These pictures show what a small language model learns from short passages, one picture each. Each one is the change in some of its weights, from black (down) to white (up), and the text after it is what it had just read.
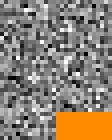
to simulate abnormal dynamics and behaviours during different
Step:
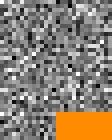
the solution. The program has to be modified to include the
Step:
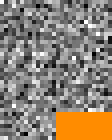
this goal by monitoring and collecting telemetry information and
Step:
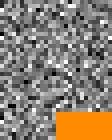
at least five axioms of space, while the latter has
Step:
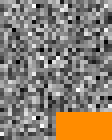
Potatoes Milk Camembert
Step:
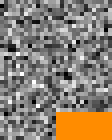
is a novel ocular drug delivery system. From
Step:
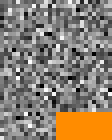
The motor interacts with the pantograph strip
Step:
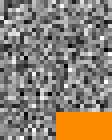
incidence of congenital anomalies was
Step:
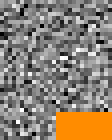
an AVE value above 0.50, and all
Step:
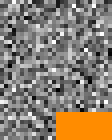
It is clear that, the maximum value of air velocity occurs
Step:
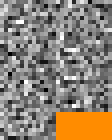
that Eastland Coffee develop new native
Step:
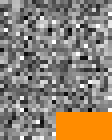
shows the test of differences and the level of significance of the
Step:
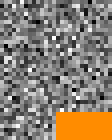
[12]; - Decision to the time of learning
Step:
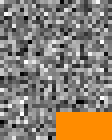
as important as the theoretical and conceptual knowledge. In the engineering
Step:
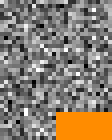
Conflict of interests No conflict of interest.
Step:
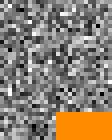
dictates conditions” for the vector of artistic
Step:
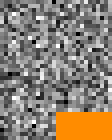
layering of sounds on top of one another in
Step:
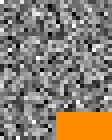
collaboration with this work package will be ongoing. Table 7:
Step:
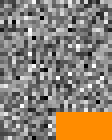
Figure 3: Average UAS across all treebanks against
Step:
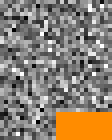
to send messages to a few emergency numbers, which will
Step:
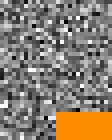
speed. Keywords: Commodities, Malay,
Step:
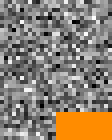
However, Russia was concerned with the Sudan
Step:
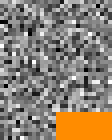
conceptual plan for transforming a segment of
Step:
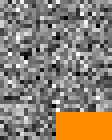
life. In *On the Soul*,
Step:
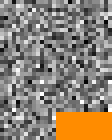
= 1,000$ (250 individuals from each of
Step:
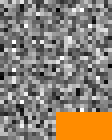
substituents have often led to a loss in
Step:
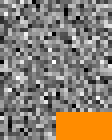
higher antioxidant activity (IC_{50}
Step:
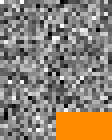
the specific steps or actions that will take place to achieve the
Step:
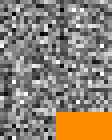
from Sydney College of the Arts,
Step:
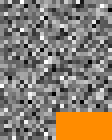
in the higher education sector in 2017. In some countries such
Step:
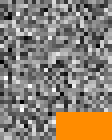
of Students' Feedback and Academic Discipline
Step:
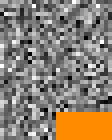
distinctively reported at an age much younger than
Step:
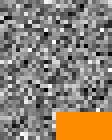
of mice ALT : Experimental groups Control groups A
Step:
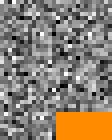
In interpreting the overall merged results, I
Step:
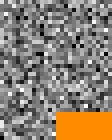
their institutions. The paper provides an important pilot analysis on proposed
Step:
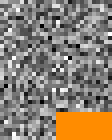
management and timetable constraints using the Train Path
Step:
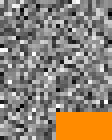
a very small scale where it is very difficult to observe and
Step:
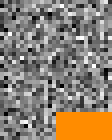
applied to all the sub-watersheds made
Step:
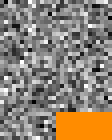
and Alessandro Baraldi*
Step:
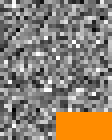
Dreams of what could have been are
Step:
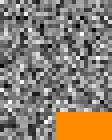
knowledge. Therefore, a thesis is a scientific paper that
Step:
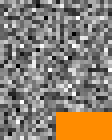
which is used most of the banks or MFI in
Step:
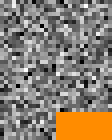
Giving is the highest expression of human love. One
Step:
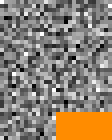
hearers. Language and culture are linked in the transmission
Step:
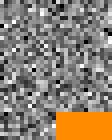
of journals (national or institutional factors, integrating
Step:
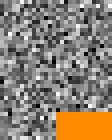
X). Some participants commented on whether they believed young
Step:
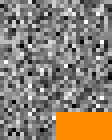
of Burkina Faso including low level flight
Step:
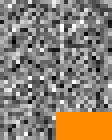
Deese Formation Desmoinesian top Structure map
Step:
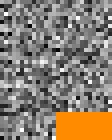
and relevance of accuracy in forecasting in the performance of
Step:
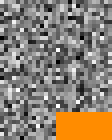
information to the customers, but it does not allow customers'
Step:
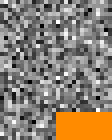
number of hidden units though they have a fixed length.
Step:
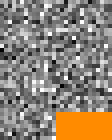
report [3] also reported the safety and
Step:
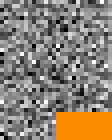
were selected randomly. 2.2 Instrumentation
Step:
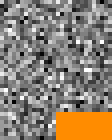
is devoted to addressing the question to what extent differential
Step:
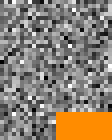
These findings suggest that peak power is closely related to body
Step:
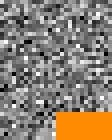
study is the creation of awareness about the significant role of
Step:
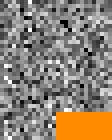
It represents a nominal group already employed, or designates a
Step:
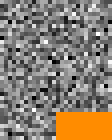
and *OD*, while *trihedral* differences are
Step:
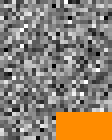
function, the output (grey value) changes upon
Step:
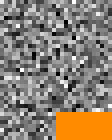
conversion are directly routed towards the Output
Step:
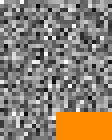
the key to making time domain fault location practical. The
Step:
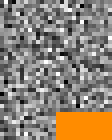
bilan tabriklash va buning
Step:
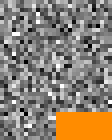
viscometer at a speed of 60 rpm. The
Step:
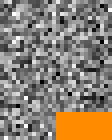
time history data of the moving parts geometry during switching were obtained
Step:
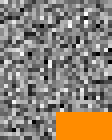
technology business incubators (TBIs) in
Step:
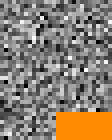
AM. Preparation of low-cost
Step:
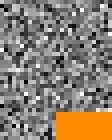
communication, but it also greatly influences a person's individual
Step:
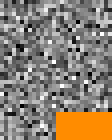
given below such images. By analyzing these visual results, one
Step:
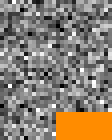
Their prayers are with me and will always be,
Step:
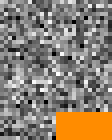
valuation of properties and assessment of real estate
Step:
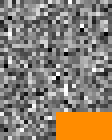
renowned research addict with a passion for
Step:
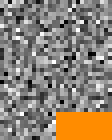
**L** exhibited no absorption peak at 558
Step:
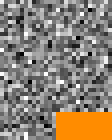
four main sources such as the East India Company
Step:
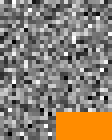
she will be prominent to the world of soul. The
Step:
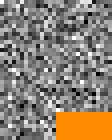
the said congruence in the literature of
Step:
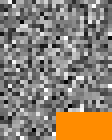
stress 23.24 During physical exertion 10.81
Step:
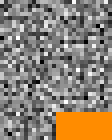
and record the start time and the audio to capture the user
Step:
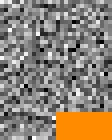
the Authors and Facility This work was performed at
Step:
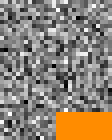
Acknowledgement Financial assistance from
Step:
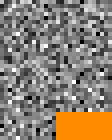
that he would be reassigned to another flight.
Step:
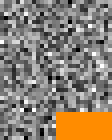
as far as shears are concerned, and with only relatively
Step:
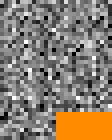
that ESP is concerned with turning learners into users.
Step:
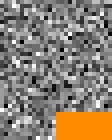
challenges, proper implementation of the scheme has to be ensured
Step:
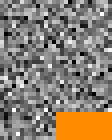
to do so in the near future, which will have a
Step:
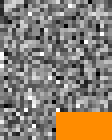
less younger people grow up pampered by older
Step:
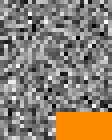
seen in the field of Education. Negative Effects
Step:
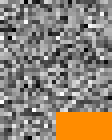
chapter 2 and chapter 4.4 of the accompanying
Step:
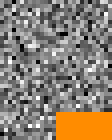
$\Delta E > 3.3$ considered clinically
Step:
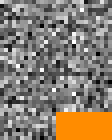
activities. Proper study and knowledge in the field of
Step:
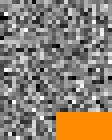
as matrix. Polymer was mixed with the hardener
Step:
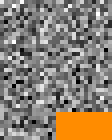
the dependent variable with the tax compliance variable has a significant value
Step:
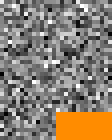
practical classes, special importance is attached to the formation of
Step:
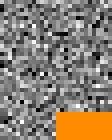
and C. Maltecca. 2022.
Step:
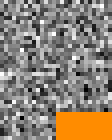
(II) Indomethacin (III)
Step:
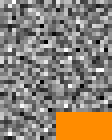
respondents prefer the Baby WASH drama
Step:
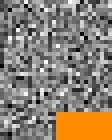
The pain abdomen in lower quadrant may be
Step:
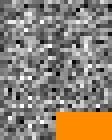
AND BREAST CANCER
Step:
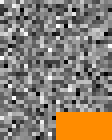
the ML domain. Prior research has established several general
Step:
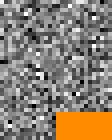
Can a phonologically free unit that is simply
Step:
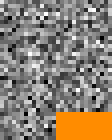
culturally competent intervention strategies for each life stage. There
